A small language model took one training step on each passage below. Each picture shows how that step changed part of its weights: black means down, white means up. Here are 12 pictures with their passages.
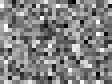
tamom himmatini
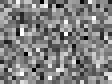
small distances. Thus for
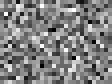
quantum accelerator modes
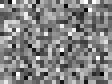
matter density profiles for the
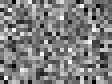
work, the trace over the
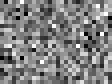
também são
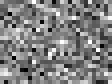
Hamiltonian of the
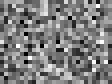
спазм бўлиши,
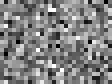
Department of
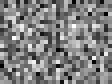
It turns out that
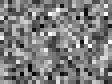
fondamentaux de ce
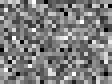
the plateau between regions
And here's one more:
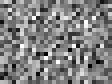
now available for
